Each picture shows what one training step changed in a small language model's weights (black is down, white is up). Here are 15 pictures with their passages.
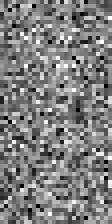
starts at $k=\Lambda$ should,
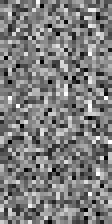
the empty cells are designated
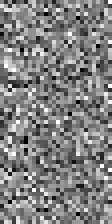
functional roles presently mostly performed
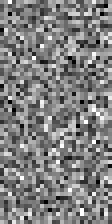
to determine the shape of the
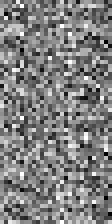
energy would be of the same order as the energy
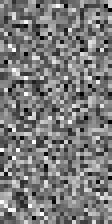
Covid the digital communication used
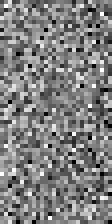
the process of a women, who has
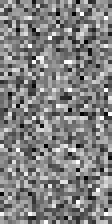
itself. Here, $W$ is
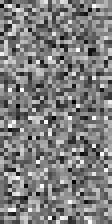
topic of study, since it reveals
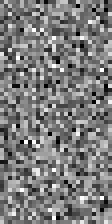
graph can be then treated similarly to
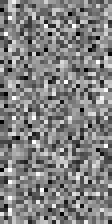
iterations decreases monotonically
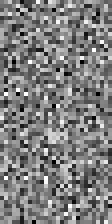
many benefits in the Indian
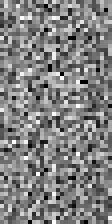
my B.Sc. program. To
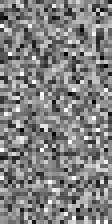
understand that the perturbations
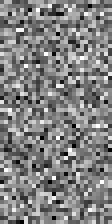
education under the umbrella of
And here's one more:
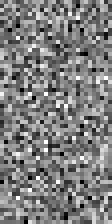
the targeted construct. A common
